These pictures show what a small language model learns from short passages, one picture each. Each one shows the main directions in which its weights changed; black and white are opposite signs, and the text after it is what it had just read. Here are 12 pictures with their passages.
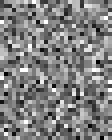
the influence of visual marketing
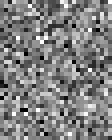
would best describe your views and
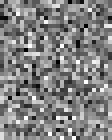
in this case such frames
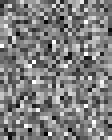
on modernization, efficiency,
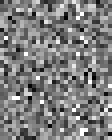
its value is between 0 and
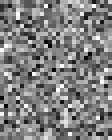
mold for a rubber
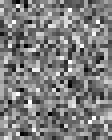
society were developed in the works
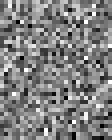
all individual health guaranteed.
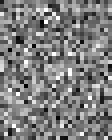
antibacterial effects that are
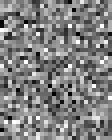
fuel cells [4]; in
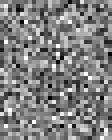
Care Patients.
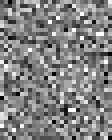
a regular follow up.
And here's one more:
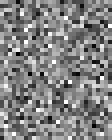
activity against human pathogenic
